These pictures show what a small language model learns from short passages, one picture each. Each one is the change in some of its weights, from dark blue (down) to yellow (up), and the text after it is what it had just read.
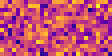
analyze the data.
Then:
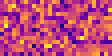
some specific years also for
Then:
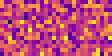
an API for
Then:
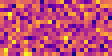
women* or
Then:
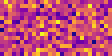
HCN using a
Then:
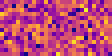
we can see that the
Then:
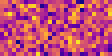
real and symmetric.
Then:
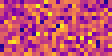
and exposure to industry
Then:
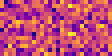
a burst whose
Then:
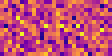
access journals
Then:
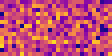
Display System
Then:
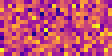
values to organizations
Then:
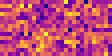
part of the study
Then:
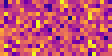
The inclusion of additional
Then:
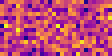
and flow parameters for a
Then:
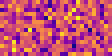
of these assets,
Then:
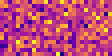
not zero and hence there
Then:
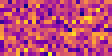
considerably lower than the
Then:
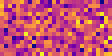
in order to make predictions
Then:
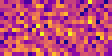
Although, statistically
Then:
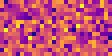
a window function
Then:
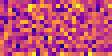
learning, fluency,
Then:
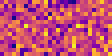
is available, as the
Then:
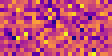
of actors:
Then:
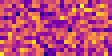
positions of the
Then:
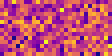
the laser
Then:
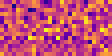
healing of the
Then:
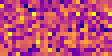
where the first error is
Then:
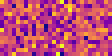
direct and exchange parts
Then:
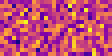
radiative effects,
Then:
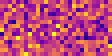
implying that at least
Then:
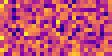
researches on methods
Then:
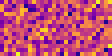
while avoiding the
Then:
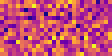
as she considers that
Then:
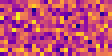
the chimney
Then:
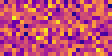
is possible. -
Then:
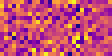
in population models as
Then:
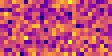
either directly or as a
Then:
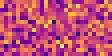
pickup loop
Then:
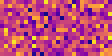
predictions of order 2
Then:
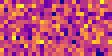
states. We follow
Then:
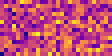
the MIDP
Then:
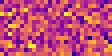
into security testing
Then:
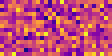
of the effective potential is
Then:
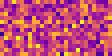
the gain that
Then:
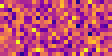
on earth.
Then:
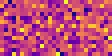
Iron and CD
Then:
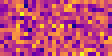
theory for coupled
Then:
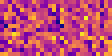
presents the running
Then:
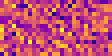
University in Computer
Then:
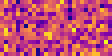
The researcher
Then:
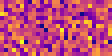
to be at a distance
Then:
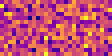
that challenge their
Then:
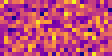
were calculated using an
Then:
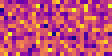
find that the first
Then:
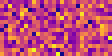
does not click and
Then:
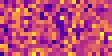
$\Lambda$, so it
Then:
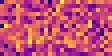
and it is in no
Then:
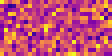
of recommendations
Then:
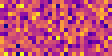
personnel due
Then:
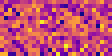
+ r \sumv
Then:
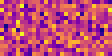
background) the system is
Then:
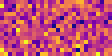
root extract was
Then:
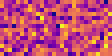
and $d$ using
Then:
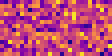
window, the differences
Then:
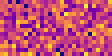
calculated stiffness
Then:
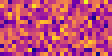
shall have a
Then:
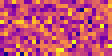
the northern
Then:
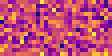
of the masses shown
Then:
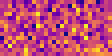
On methylation
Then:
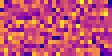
a simplification of
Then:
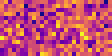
instability. We
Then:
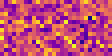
the leading terms in the
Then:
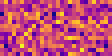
the difference scores
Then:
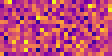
Control Systems}.
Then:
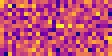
dialysis. It
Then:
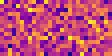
deal with this problem
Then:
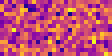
while the influence of the
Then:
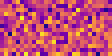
Figure 3. JCI
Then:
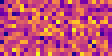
the entire X-ray
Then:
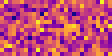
were computed using the model
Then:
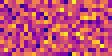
are satisfied with their
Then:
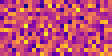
prosperity to
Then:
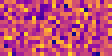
its SGA rate to
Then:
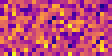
each location were manually
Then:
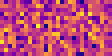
Also note that the
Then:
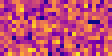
be used to constrain
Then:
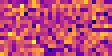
probability of having the
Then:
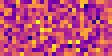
A fundamental
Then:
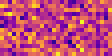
significant difference in the level
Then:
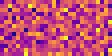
synthetic storm
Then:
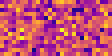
of a highly variable
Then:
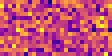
in the scattering process.
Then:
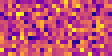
Technology. Based
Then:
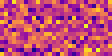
the digraph version of
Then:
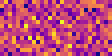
has been extended to
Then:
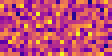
network, the transport
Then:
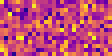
certification gain
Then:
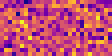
our model galaxy with
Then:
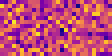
being described. The
